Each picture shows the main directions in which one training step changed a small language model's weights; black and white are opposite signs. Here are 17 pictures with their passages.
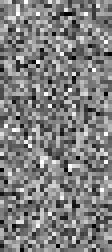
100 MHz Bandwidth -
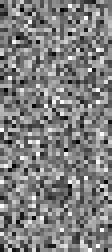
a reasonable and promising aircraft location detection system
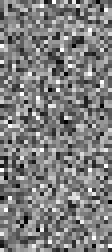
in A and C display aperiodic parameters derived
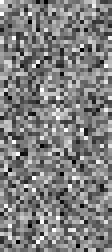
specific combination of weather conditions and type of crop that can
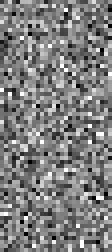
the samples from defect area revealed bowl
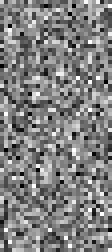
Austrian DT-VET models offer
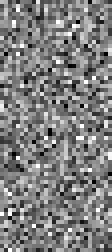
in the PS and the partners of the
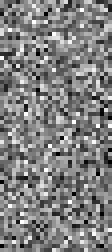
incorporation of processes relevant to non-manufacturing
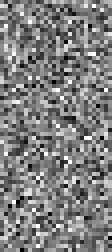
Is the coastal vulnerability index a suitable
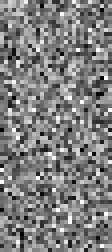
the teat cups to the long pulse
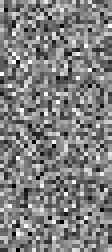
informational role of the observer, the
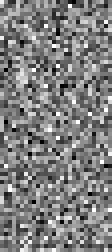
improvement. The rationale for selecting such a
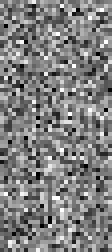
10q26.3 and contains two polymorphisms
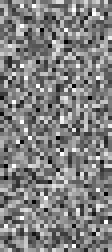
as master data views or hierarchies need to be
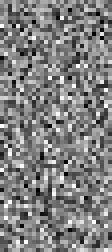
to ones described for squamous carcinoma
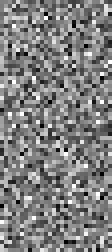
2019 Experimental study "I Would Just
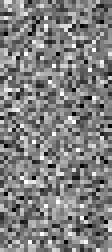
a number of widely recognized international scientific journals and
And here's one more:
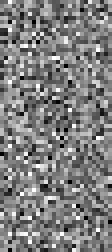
on solving problems directly related to health issues.
